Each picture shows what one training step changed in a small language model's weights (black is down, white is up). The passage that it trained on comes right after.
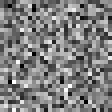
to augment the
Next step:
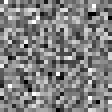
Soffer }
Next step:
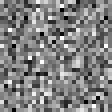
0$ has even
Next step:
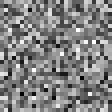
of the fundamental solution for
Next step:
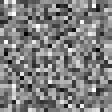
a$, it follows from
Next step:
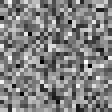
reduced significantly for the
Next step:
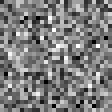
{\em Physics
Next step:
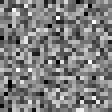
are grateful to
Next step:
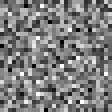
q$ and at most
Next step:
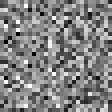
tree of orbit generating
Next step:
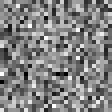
the open disc and let
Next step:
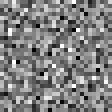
assume, without loss of
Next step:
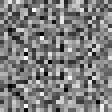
Por otro
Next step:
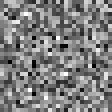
on a Hilbert space
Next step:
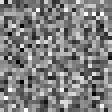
a random variable taking values
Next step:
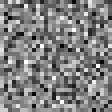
understood as in the
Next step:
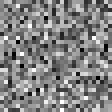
the statement of the
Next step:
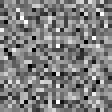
theorem: select first
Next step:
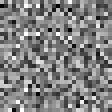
one is similar.
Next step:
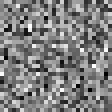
the original notation of variables
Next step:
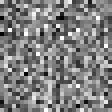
S_h$ is
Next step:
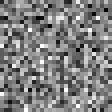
An {\em integer quadratic
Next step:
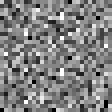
N$ of the nilpotent
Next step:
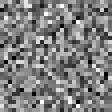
at the node, as
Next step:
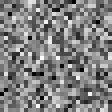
of $X$, and
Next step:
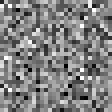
with multi-term fractional
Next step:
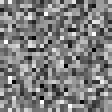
scheme, we explicitly
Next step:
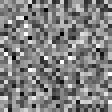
part of the matrix of
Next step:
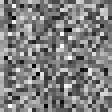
computational challenges as
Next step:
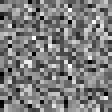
authors would like to thank
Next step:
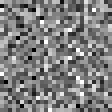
a challenging paper
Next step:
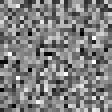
this form is a generalization
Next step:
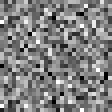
hand, whether the projective
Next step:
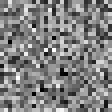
in the above inequality and
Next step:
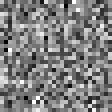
arc joining the
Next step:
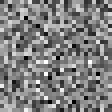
estimate the solution. Both
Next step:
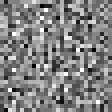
Casson invariant via
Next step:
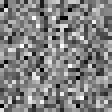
and so $T$
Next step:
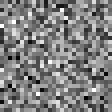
If $c$ and
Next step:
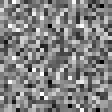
might be found between the
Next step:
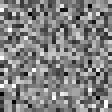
for the projection operator solved
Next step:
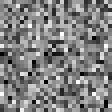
the threshold corresponds to a
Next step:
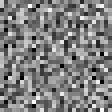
allowed to vary whereas in
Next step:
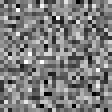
the competitive
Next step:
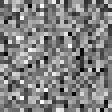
The bottom diameter of
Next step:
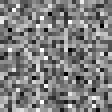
framework that allows both the
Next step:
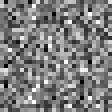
transverse knot with
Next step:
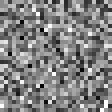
product of the sets
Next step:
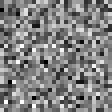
are the plaques of
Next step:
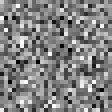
us their notes and
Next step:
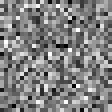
open cases is difficult.
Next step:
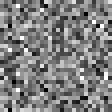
model the number of
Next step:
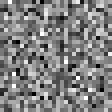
Explicitly, one
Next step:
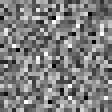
is analytic, \item
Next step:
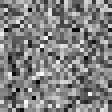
of feedback exponential stabilization
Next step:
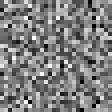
disjointe de
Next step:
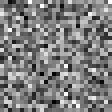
\leq w -
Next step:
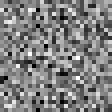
the following lemmas.
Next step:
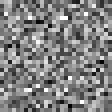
However, we have not
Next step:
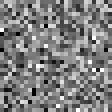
from being a minimizer at
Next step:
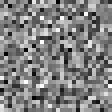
\endRoster For
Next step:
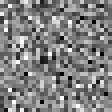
us to bypass
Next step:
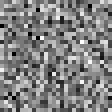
enveloping algebras of
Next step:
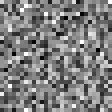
regular integrable system.
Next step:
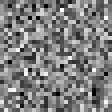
($K$ a smooth
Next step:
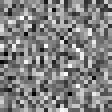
and a sink is
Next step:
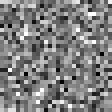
Poisson process. We solve
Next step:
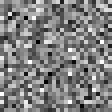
obtain, using monotonicity
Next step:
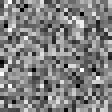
for nonparametric or
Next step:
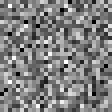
a $G$-structure
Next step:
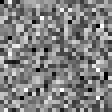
seems that the expression of
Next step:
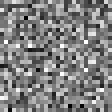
assumption, we have the
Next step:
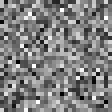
$B$ with weight
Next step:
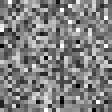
V_n$ for
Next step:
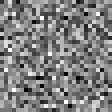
cases that we consider
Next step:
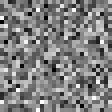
semigroup bilinear algebra over the
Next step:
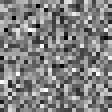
24-cell} and
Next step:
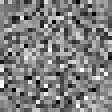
probability distribution $d$,
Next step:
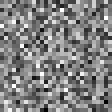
$G$ and that
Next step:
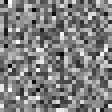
imposed in the global
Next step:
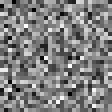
total cell density and the
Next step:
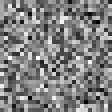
of Minkowski balls has the
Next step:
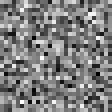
fluid. To construct a
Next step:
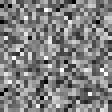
of $G$, then
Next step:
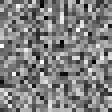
other activation functions
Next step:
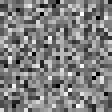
(B) at
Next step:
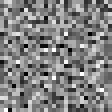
we can consider the
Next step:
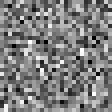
a function has small total
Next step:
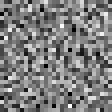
deformation theory would be related
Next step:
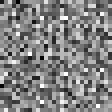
the proof that this ring
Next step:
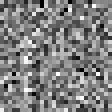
with in-plane
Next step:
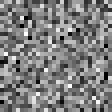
R$ of the form
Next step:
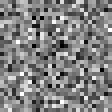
and Inform.
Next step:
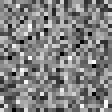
the number of orbits of
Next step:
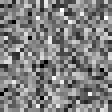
of $S$ is
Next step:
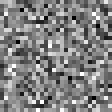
technique we conclude that
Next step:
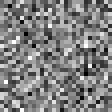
a product of elementary
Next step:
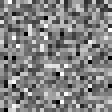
\lfloor d/2
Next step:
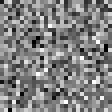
that the algorithm is not
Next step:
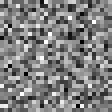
descent, the loops
